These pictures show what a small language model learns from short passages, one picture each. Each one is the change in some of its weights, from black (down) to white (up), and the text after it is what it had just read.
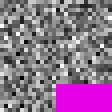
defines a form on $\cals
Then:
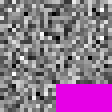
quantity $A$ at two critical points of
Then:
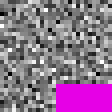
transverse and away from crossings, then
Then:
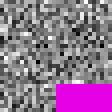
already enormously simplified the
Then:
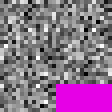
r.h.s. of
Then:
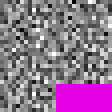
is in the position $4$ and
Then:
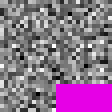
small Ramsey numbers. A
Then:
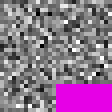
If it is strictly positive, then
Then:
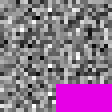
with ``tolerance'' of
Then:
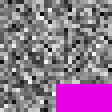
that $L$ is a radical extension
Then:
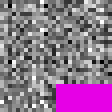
flat principal $\mathcal G$--bundle {\rm
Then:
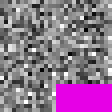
their results imply (and somewhat show
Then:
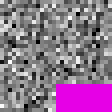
be expressed as $$8u + 3
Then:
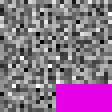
rank at least 4 and the Dynkin diagram of
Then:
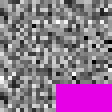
is different but very close to the one given
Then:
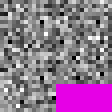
de $\lambda$. On calcule sa
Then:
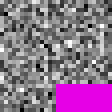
other. For this paper we only need to
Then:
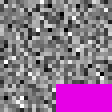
isomorphism. We now define two strictly increasing,
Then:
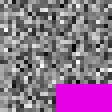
Let $A$ be a closed polar set
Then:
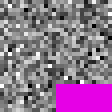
of -1. Analogously, any
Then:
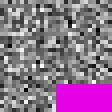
at the inflexibility costs
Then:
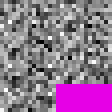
it is worthwhile to determine if there
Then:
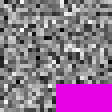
f(\xi')\in P$ and
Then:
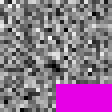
when $b<0$ or
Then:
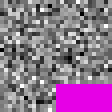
the inversion relations, which are given by
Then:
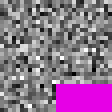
of the prime level weight $2$ case
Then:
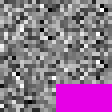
\textit{triplet algebra}
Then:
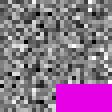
follows: $$\begin{cases}
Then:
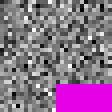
equation \beq \begin{cases}
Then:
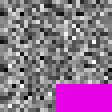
of a finite number of points and straight lines
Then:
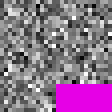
\ If we multiply the previous term by
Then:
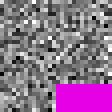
connected topological economy can be extended
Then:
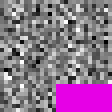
follows from the orthogonality relation of the
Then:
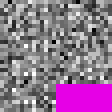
become excessively large and therefore truncation
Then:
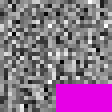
of multi-graphs, and show that most
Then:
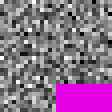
to parameter values that covers the whole range
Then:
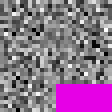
$v \in D$, identifying the
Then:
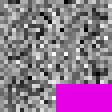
which is divided into two infinite parts,
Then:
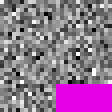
that for every subset $F \subset
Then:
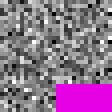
clarifies how smoothness of
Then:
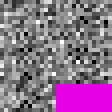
The motivation for studying the set
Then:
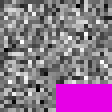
\vert \Gamma \vert = i}}
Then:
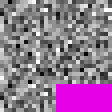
solid torus if and only if
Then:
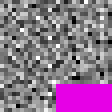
subset of $V$. Using Rothe's
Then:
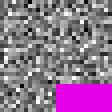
\o_B f$ for $f
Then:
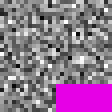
weight type, then $V$ is isomorphic
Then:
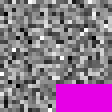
transitive sets $A$ and
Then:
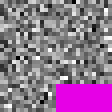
an oriented edge are given, then we can
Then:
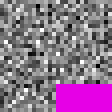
the position of the vehicle
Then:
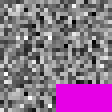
Providence, R.\ I.\
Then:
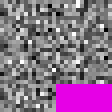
the order of the summation.
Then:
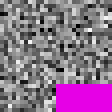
salesman problems and its variation.
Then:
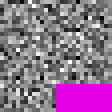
alternating Cantor series, mixed
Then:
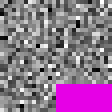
critical values equals the number of nonequivalent
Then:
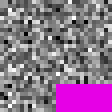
for a constant $M>0$. For
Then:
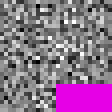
the definitions of $\xi$ and
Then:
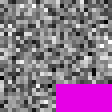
L. Optimal control. John
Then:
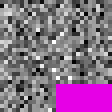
\end{lemma} These two lemmas
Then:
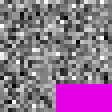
interaction possibilities, see
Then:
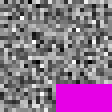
accept this natural definition, and the
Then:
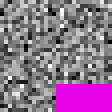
random variables. In the present paper, in
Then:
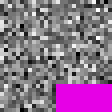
most one. Assume that $M$ is
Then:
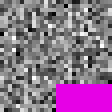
injective \cite{BCMA}. Thus
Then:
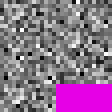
they are precisely the plane and spherical curves.
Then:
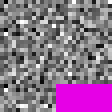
\{\alpha \in X: \dim
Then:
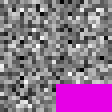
be the integral closure of~$A$
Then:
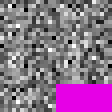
mod\,}3) \Leftrightarrow 2
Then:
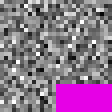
let $\mu$ be an element in
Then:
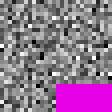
gives conditions sufficient for the dynamical system associated with
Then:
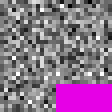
$g \in F$ the double
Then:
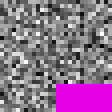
the exceptional divisors of birational morphisms
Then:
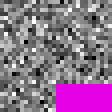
function on $\Sigma\times \Sigma$
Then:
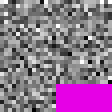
orbit, say $\mathcal{O}'$.
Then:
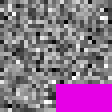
use the Georitz Matrix. Therefore
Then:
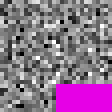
modulo $p$. Using this fact and
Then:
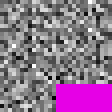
$A_s$ is unknown. In
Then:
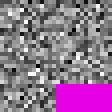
\end{equation} for odd
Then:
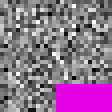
the lower part {\em geometric}, because it
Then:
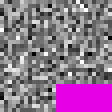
connection in the normal bundle. The Gauss and
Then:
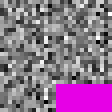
the dense linear algebra operations in the
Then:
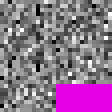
appendix at the end of the paper,
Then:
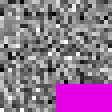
lower covers). Hence, when
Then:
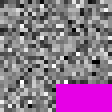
\end{equation*} obtained using the
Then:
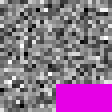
subobjects of $C$. The
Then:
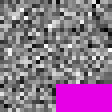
\eqref{operator_gamma} satisfy
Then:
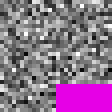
of $S$ parametrized by arc
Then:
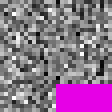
we have \begin{equation*} \partial
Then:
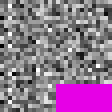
each $k.$ Montassier and
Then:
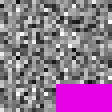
6 and 7. There are also other examples
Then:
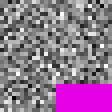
are compatible with $r_j$'s
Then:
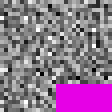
refinement level \(r\), and let \(\mathcal
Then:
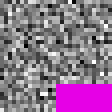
linearizations $\cL_1$ and
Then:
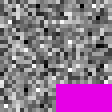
we have $\frac{T_n -
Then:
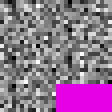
weak limit point of the sequence is supported on
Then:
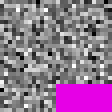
Illinois J. Math.
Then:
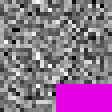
then $$((\varepsilon \otimes 1)
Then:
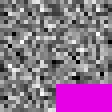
$M$. In this case the functional
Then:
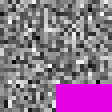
algebra, economics, and
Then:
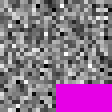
Version\ of the Basic
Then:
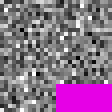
will show that it mimics the
